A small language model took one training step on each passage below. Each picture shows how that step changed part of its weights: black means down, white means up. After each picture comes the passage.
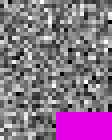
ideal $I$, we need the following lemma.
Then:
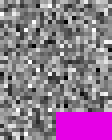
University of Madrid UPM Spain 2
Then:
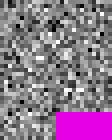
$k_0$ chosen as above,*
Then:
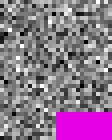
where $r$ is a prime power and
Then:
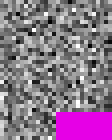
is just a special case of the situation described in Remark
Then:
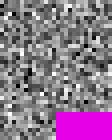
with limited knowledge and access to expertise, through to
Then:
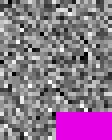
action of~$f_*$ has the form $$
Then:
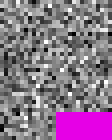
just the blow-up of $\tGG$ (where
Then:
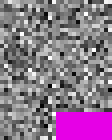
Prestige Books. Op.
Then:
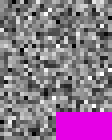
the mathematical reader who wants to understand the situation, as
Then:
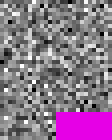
For $n \ge 1$ we denote by
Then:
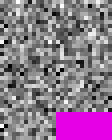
connected hyperbolic surface, let $N(r)$ be the
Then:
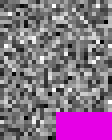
in $I$, is either in $I'$ or contains
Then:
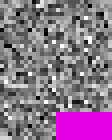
in order to expand and increase sales. Each consumer
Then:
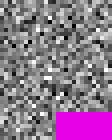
random sample from a continuous multivariate distribution function
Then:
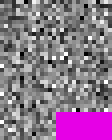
Fig. 5. Effect of concentration of free
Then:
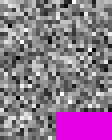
animals revealed that after ischemic injury,
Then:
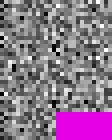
amsmath, amsfonts,
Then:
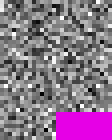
and a non-homogeneous hydration of the
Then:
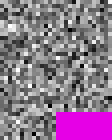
Carmichael numbers is an unbounded collection,
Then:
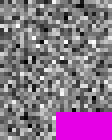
no changes in gene expression of steroidogenic
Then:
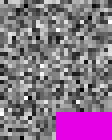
A, B and C. For each configuration, the place
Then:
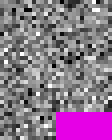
Quad Tree decomposition Based on Fig. 7; two
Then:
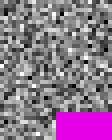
PostgreSQL³ database to collect input and
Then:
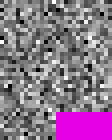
property of drug delivery system 5.2.1.
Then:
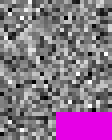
Kokshetau – Republic of
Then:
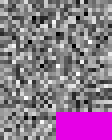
and environment of the hospital. The second most common
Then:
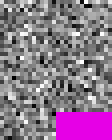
- w_j$ curves of Fig 3, dimensionless
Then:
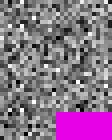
suffices to solve that system approximately by iteration. We therefore define
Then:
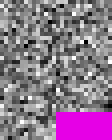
biased: Susceptibility to partisan
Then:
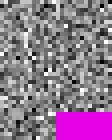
extension of supersphere. We start with the case of
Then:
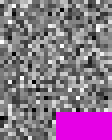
a bit of each of the red, green and
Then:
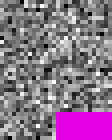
volume in the tube. The penetrant is
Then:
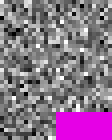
While Cronbach's alpha coefficient was
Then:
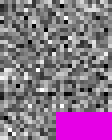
not only is vested in him but which may
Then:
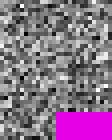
the lesion (arrows). The lesion weight was
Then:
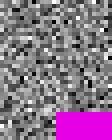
by the Theorem \ref{T3.1}, the
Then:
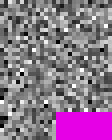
due to the clinical and laboratory requirements as well as
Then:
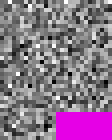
among others. This situation is very favorable for any
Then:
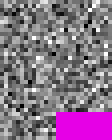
holomorphic vector fields defined on its open unit ball. (Recall
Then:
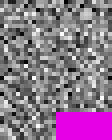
hair known as the shaft, has a
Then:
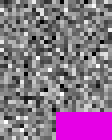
pairs. These statements are stronger than Propositions
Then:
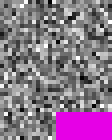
stored along with a standard representation of the current
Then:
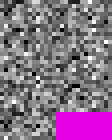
PHYSICAL TOUCH While physical
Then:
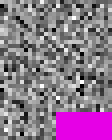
$m>0$ and some nef divisor class
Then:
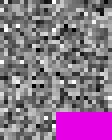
were transferred to Yoshida's water culture
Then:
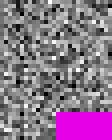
ii) to determine the main factors controlling variation in
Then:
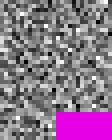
fibers etc. (as a Natural fibers) in
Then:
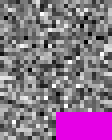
(which can be easily seen by induction), we have
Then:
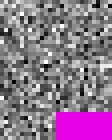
diagram of unknotting number one, and hence all
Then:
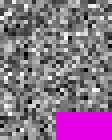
making problem, topology, control theory and so on. The
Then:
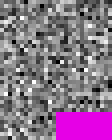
the work on the control-volume finite element discretization by
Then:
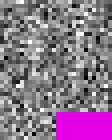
showing the position of the dome Fig 2: Part
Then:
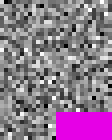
their computational efficiency. However, the cost function in neural
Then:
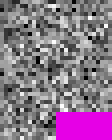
dynamics by both experiments and real-time simulations have diverse range
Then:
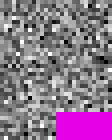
deformation of $\C^2/\Z_6$
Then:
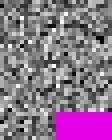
be used to reduce the influence of the clamping conditions
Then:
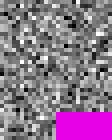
in an oven under vacuum until a constant
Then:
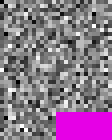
boreholes, and distribution of pollution coping materials
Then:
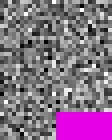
entrepreneurial activities, but as the size
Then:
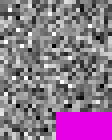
to the simpler one-dimensional air-water interface,
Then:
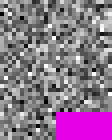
similar structure to the capacity constraint, with the difference that both
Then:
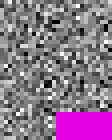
polycythemia rubra vera and primary
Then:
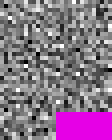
education program as this was stipulated in Department
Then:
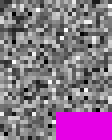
abnormality for overproduction of these
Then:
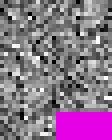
Article history: Received Aug 22, 2023
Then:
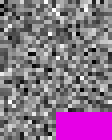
image with distortion and hence the total will be
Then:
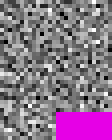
{\sl infinity problem}. Then the equations in system
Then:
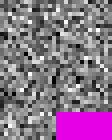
$d>0$, and let $I$ be an
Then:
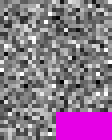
in university Informatics departments. Green
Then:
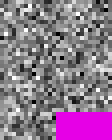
authors (KSR and GVB) thank
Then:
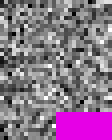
I. K. Tsai // Materialary
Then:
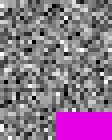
from the proof of Proposition~3.3(b)
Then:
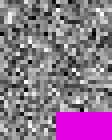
Permanent Infrastructure + maintenance DFG
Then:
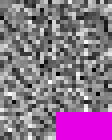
of $\xi_p \xi_q$ is constant
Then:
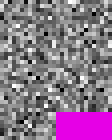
for future incidents. Although the research literature on
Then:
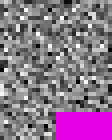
also a correspondence principle between the classical and quantum
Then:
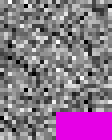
that weak solutions are regular for all time. When the
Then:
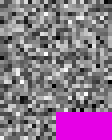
being caught by predators due to the dilution
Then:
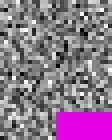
relevant or useful (Miller, 1978 as described in
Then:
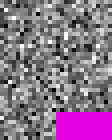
elements into nature in large quantities. As a result, pollution
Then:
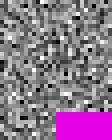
and $uTu^*$ as $\ker
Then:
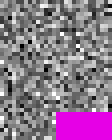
most intriguing open problems in mathematics.
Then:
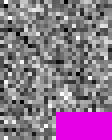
automorphisms of $X$ are depicted in
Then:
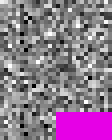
hypersurface such that $\fol$ leaves $D$
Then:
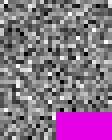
woman suffering from sinonasal
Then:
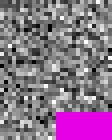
a soil moisture range of 1% to 55%, highlighting
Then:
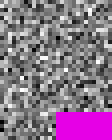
in positive integers (m, n, x) was studied
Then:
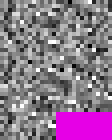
ITS RELATIONSHIP TO THE
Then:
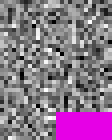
Türkiye ²Gazi University,
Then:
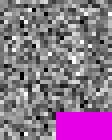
not be the most efficient solution when dynamic realities are to
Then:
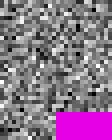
In: M.J. Metzger &
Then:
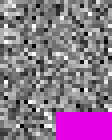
and short-course antibiotic coverage for
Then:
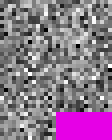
very common nowadays because it is accessible,
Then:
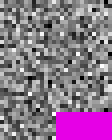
significant sex difference ($p=0.447$)
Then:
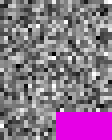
of depletion. Also, they pose severe
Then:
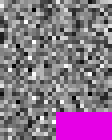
and Ri (*Bull. Chem.
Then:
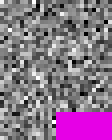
positive ΔG° values for the Anandapur
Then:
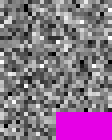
"Object-consistent" internal values cannot exceed
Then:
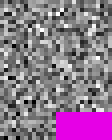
take a weight $0$ component from the vertex operator
